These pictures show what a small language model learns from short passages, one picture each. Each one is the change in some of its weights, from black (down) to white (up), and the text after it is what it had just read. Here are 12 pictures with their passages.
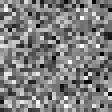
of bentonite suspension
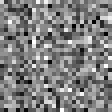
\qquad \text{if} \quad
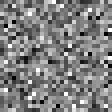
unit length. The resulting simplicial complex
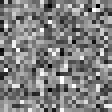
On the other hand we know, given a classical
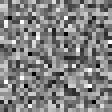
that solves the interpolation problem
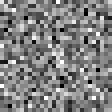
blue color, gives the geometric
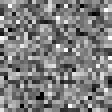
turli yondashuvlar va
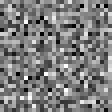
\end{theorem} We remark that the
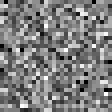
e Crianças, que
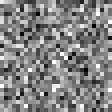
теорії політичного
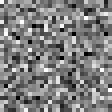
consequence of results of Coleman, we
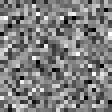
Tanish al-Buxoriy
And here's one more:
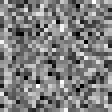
форматах из самых разных
